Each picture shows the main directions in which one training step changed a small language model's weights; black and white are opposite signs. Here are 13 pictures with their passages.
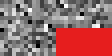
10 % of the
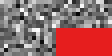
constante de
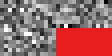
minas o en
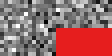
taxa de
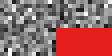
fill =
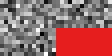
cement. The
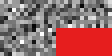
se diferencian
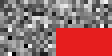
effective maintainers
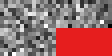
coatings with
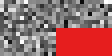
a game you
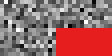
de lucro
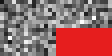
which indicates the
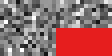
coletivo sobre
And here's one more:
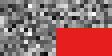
administrative acts
